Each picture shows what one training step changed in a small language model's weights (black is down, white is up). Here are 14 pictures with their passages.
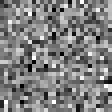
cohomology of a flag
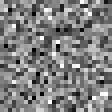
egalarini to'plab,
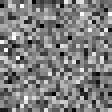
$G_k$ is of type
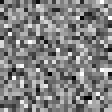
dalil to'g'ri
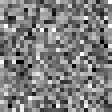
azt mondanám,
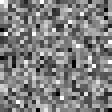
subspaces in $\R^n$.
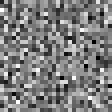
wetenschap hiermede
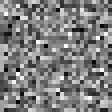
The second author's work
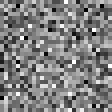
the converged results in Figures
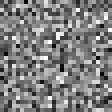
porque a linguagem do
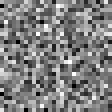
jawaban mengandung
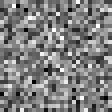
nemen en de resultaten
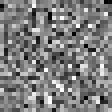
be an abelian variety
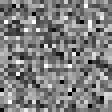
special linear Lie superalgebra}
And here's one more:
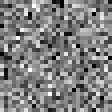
wall $\sum_{i\in
